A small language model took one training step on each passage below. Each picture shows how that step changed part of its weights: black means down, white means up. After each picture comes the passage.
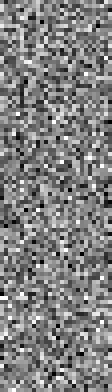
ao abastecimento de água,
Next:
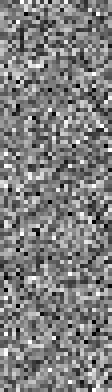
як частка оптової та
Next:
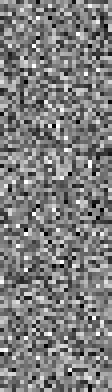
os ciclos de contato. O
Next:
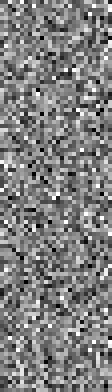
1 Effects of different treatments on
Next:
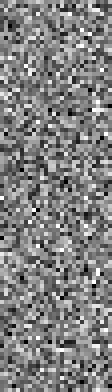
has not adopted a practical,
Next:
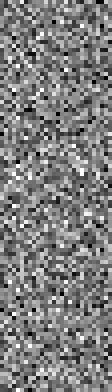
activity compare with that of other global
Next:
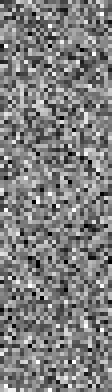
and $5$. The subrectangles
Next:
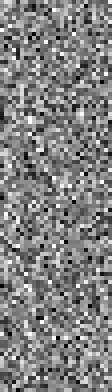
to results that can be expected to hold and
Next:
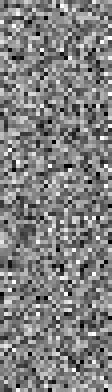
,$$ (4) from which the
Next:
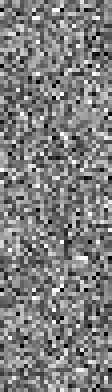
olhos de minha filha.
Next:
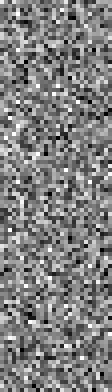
= 1$. The antipode is given
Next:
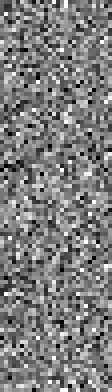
дек апреля)* –
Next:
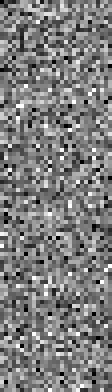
представителей семейства
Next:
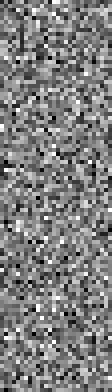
says that if $ X_{1},
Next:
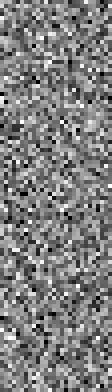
demand and inadequate public
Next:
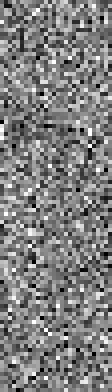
focused on solving problems that contribute to
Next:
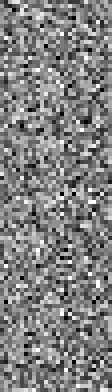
CCCTB op GKG.,
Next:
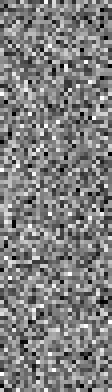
efficiency, removing up to 99%
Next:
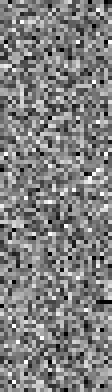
the validation of the February
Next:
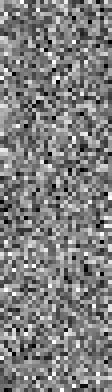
farmers were included in the study. The
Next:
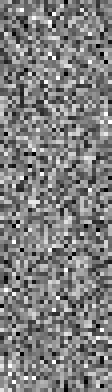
may write the distinct zeros as
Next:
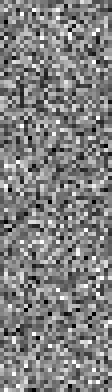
інтерпретація 57
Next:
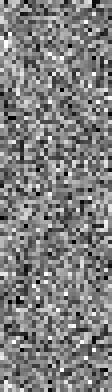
Pattern Histogram algorithm
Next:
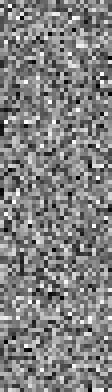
intellekt sohasining asosiy
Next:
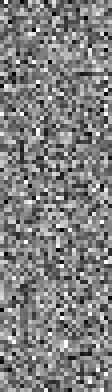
neomesoloph branches from the
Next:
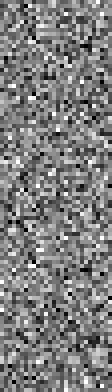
involves transitioning from the simple presentation of
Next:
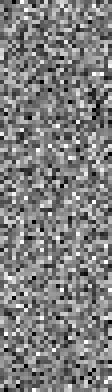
оптимизации временных и
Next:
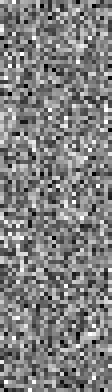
\eqref{eq horizontal connection from
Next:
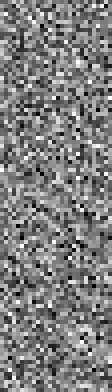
*Long-term archiving
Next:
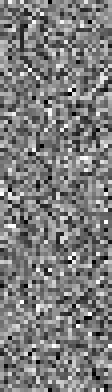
competent in diagnosing and
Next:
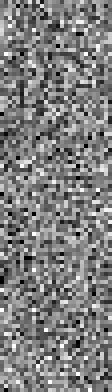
Para garantir que a ontologia
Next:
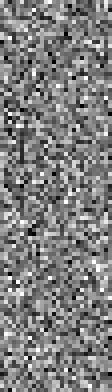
Random Structures \&
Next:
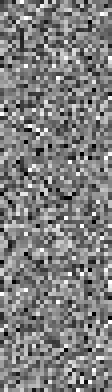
України», вул.
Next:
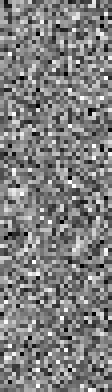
Li et al. (2019b) designed
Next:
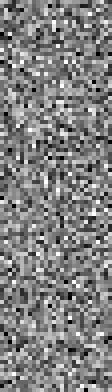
Yangi asr avlodi.
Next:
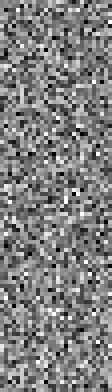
the Borel-Moore
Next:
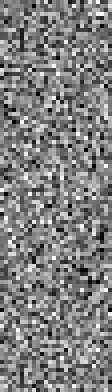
contains $\Gamma_3$. Clearly
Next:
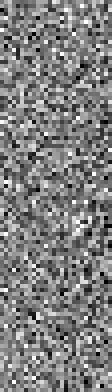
to evaluate the mechanical power output and
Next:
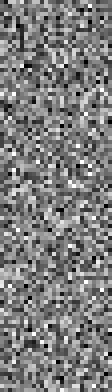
Assurance (AA)".
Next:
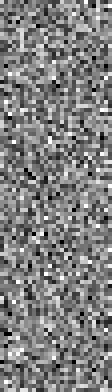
MPSoCs: homogenous
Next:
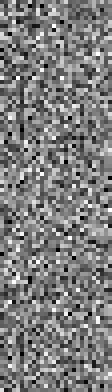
rural areas as compared to urban areas. In
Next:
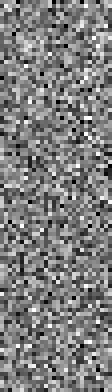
ertakdagi qahramonlar
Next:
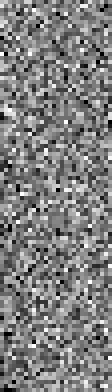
known that there does not exist an effective description
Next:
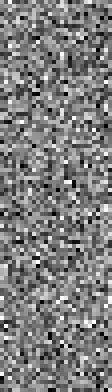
y el colectivismo. Forma
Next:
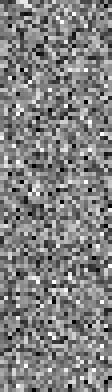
Монгольской Народной
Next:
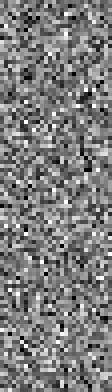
cubic} \end{figure} The
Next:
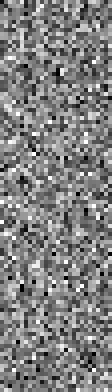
about the effectiveness of current teaching approaches in
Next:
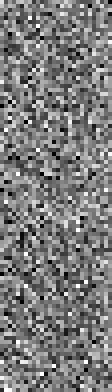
complex patterns of semantics and
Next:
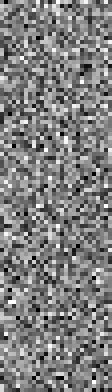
evidence based interventions to ensure the
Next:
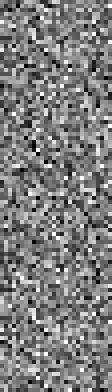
incident weight. As a result,
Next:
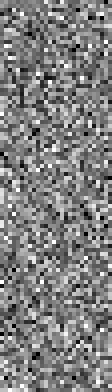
The maximum number of positive reactions to
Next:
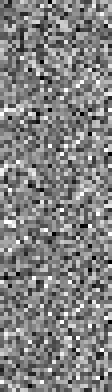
ва табақабандии
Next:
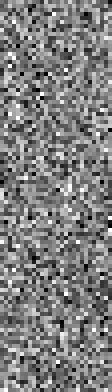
local minimum (index 0) with a
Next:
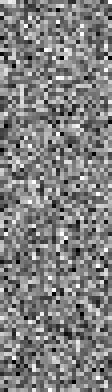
bracket is excited while all
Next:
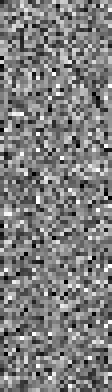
ишонч билан қарашга
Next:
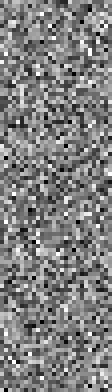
calculated by Bingham, Grunberg
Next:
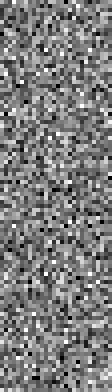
Foi elevado à categoria
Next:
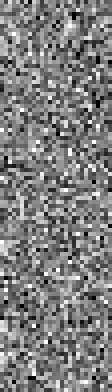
a {\it color alternating path wrt
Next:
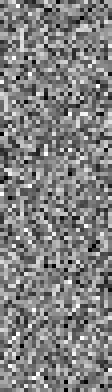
of users is of much importance and should only
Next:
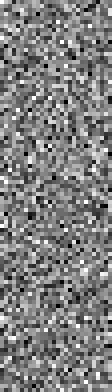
there also increased. In particular, on the
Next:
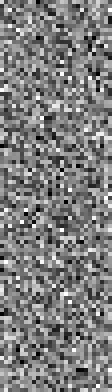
que deveria proteger e
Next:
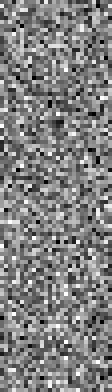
sufficiently small diameter, and a sequence
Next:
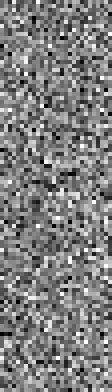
comportament urmează
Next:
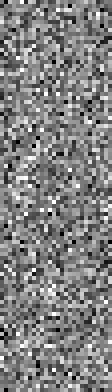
multiple metrics like Child Count
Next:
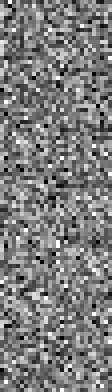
ABNT LOPES, J.
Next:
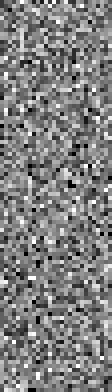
із сім'яним
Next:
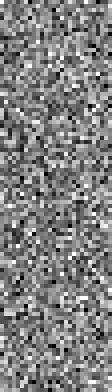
relevante função no que diz
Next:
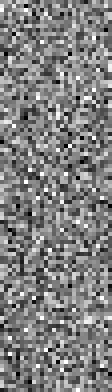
I misidentified the
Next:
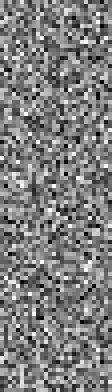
method of idealization. Let $R$
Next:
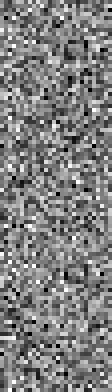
r$ is the unique prime above
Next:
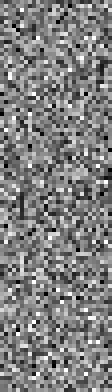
linear evolution within this profoundly
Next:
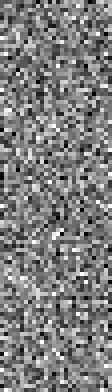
Shaxsning kreativligi
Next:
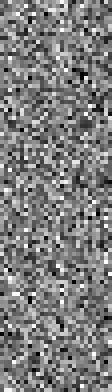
granular metal materials, shock
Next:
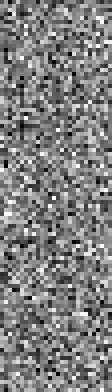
Ministerio de Cultura sobre
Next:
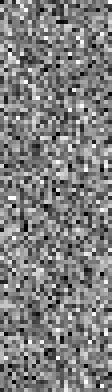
complaint of the violation of
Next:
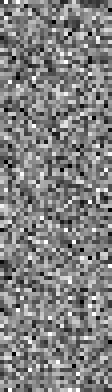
pentagon relation. Let the edge
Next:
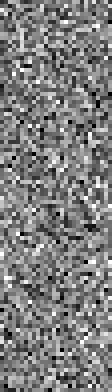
a natural affine differential invariant on $A$
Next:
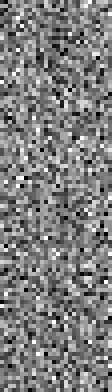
{\em Lascar strong type}: A
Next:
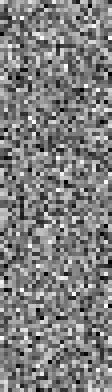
dirigido por outro,
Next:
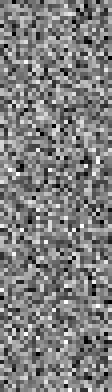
managed in a structured manner.
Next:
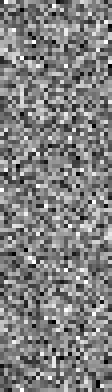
that have a greater or lesser importance.
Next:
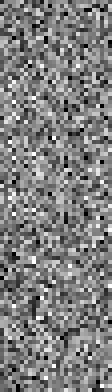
account of the activities, the document contains an
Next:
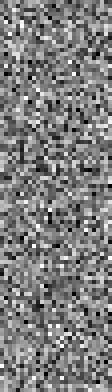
es absolutamente dominante, sin que
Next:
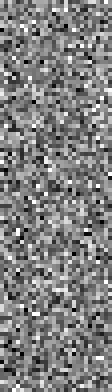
al instrumento empleado para la
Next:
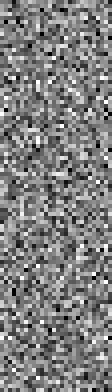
seperti koneksi internet yang
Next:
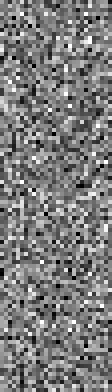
$\overset{\rightarrow}{x}$ be
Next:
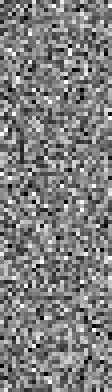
disponíveis para outros sistemas
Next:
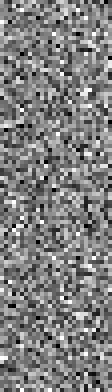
e Discussão:** a produção
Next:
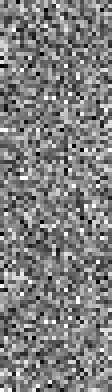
cheap source of energy remains much higher than
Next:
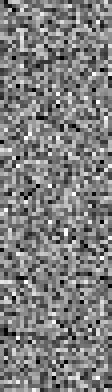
C^{B}$, then $g\cdot
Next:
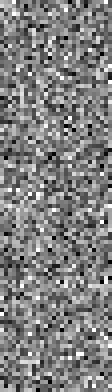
x + q_2 \widetilde z.
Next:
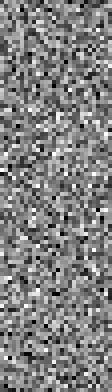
$V$ are affine. A basic open
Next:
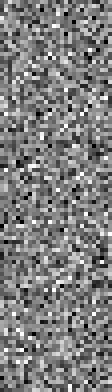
безлічі реалій
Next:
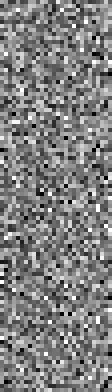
1.10. Herramientas
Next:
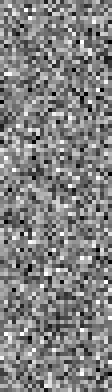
pory gatunków
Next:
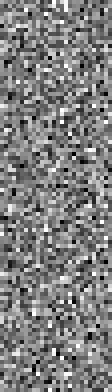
$$\begin{aligned} H_n &=
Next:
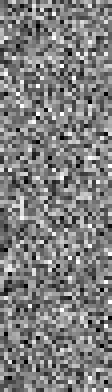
envelhecimento extrínseco
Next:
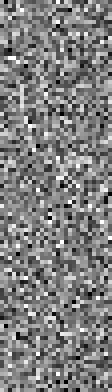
in subsequent layers or to
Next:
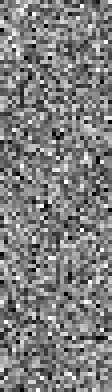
terms with a prime represent small perturbation
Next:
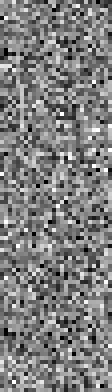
the denominator $x+k$
